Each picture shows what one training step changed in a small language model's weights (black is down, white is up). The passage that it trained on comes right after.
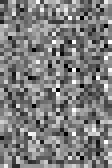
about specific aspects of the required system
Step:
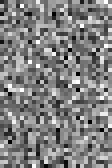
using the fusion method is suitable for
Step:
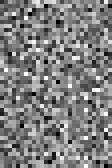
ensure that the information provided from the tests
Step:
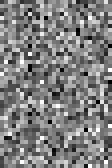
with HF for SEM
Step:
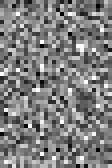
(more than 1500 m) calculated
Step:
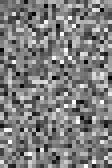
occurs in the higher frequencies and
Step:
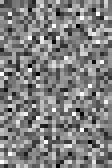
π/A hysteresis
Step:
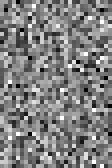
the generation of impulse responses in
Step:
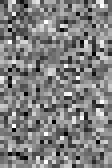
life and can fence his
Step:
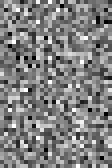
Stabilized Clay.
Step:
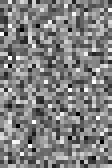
the microfinance industry. In
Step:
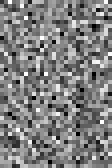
reference data on early detection of
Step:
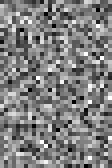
the spine. *Spinal
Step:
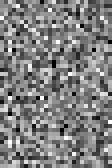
ion bombardment with
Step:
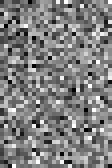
students is the basic knowledge that preservice
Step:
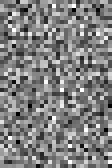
is complete, before printing the
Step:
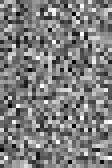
negatively impacted most of student activities
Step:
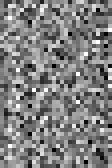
$0 \leq j \leq k
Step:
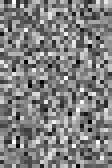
and produces images from the second
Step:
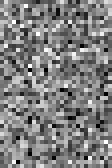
process using optical microscopy.
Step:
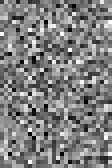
regression to Bromage 0
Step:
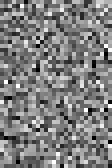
was achieved through the utilization of a
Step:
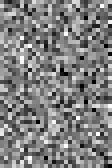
received BTS training until 8
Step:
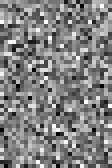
offers great potential where a complete plant
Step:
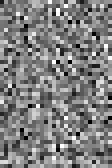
loss >80 ml cycle.
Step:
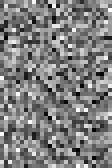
tensioner and the deposition
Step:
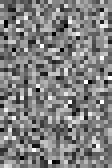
ventures must cross a
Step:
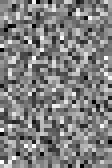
(LCs) is an emerging
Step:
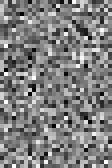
performance yield component of sweet
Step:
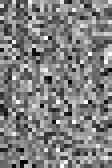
to culture, whether and other
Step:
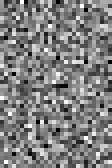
clay resulted in the presence of
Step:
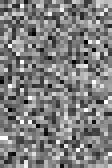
was validated according to the ICH
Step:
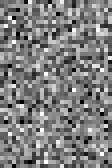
he has been understood. The
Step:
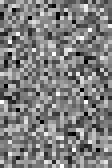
of dystonia and the role
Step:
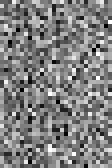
a starting film forming solution with
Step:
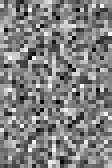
Radar Systems.
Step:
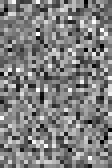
dry for 6 months.
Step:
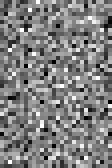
reached a sufficient extent
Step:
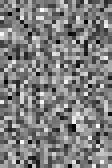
& editing; **Oscar
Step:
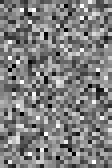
poverty. The condition of the
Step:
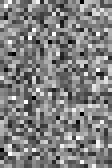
signs of posterior column
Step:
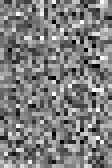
proposed and known mechanisms of the relationship between
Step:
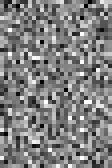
of digital media should be directed towards
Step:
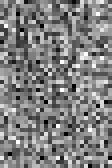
the decoder can observe a
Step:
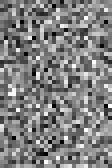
environmental phenomena, but the application
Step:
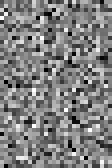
- Charap AD. The
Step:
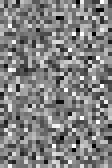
hate is getting out of the
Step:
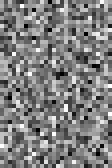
The key parameters that could affect the
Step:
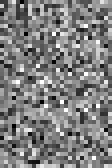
the purposes of annual income
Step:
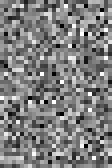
deviation of 7.52 % are
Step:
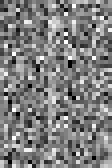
percentages and mean score.
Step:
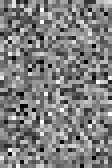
and emotional significance,
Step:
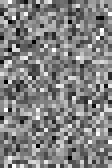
urban lake Laura
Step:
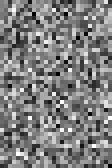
itinerary which is identified as
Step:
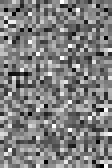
M. Ismail and M.
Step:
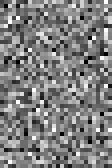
of their home. She is
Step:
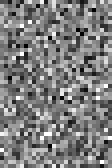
and student results showed synergy between
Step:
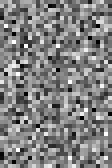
structure the heteronormative
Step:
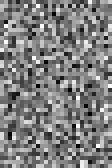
transfer coefficient. T_w and
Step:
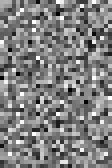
precipitation (SprR):
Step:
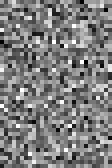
graphical representation of the results were
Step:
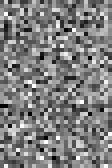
girls' leisure
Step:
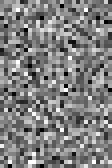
necessary to mobilize the residual
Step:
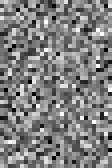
environment but are rather replicas –
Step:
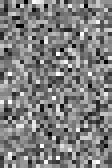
should keep track of their levels
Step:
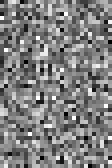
with stunting; a child's
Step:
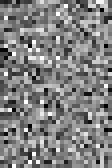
control activities require monitoring to ensure that constant
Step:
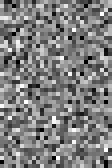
of DPPC. When the phase
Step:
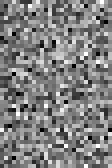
experiment, where also data from a
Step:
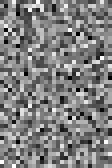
an important variation of thickness
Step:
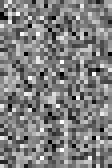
The right and the bottom
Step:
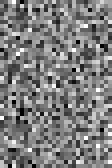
the performance is real and no external influence
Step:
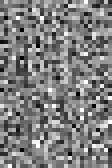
the intervention and then inherently
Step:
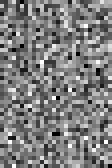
the university so the investigations are
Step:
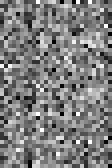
FIBER COMPOSITE
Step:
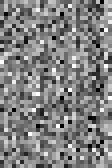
Skipped: 2
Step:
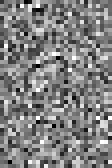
equipment needed, these techniques can only be
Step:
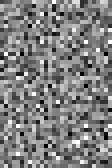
under the conditions studied did not form two
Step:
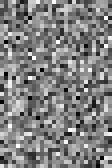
all human-made tangible
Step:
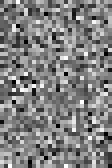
a work may be sold, whether
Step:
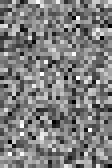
organizational excellence at Social
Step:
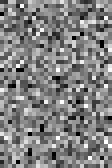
by each study. Studies using the
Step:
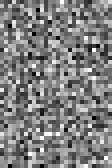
to the very stiff and strong
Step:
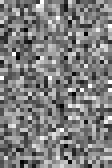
essentially needed, as well as operational
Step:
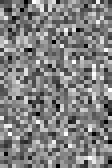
likely to rehire PWD
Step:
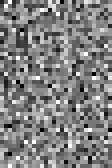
the name of a superdiversity
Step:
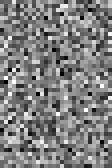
for 14 days. In the
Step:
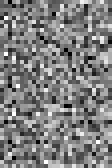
and celebration of the
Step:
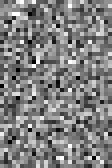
crime involving a hostage
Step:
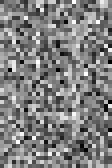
required for the indexing reaction however at
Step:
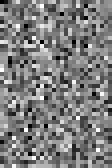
[20]. The proposed model suggested
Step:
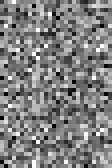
*T. catappa*
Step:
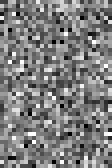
at 290 nm was recorded
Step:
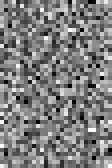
and 40 hpi). The switch
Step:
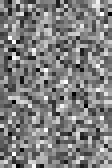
addition, testosterone may also
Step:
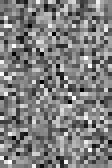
stresses at Center,
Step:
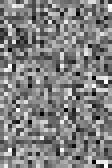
children Age Mild Mild
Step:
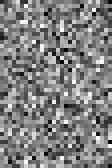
distance interpolation,"
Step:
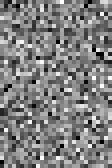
of character education implementation in MBS
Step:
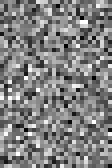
Two described cases are confirmation
